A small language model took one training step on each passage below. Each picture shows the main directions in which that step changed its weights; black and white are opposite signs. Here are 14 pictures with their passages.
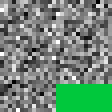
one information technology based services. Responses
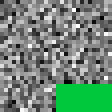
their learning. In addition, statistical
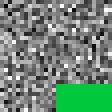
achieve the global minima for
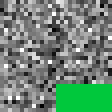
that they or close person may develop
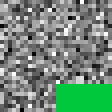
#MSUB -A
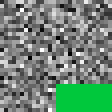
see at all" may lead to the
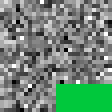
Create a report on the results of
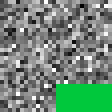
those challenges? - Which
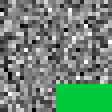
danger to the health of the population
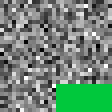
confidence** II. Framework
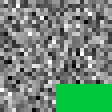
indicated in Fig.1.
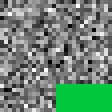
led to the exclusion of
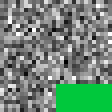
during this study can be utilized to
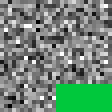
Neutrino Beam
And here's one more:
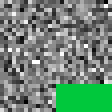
of the process of cleansing and
